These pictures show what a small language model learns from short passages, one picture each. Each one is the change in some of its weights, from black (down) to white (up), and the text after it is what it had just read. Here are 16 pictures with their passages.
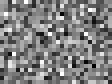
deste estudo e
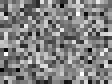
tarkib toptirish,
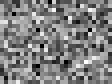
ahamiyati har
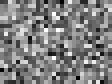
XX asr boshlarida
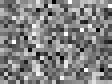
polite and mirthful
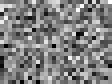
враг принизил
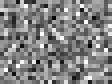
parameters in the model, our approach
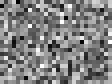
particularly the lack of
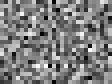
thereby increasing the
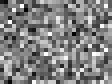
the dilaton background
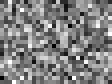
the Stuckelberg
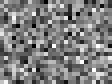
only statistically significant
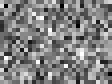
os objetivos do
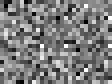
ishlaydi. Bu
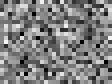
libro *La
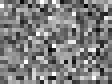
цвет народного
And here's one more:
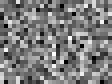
In fact, we had to
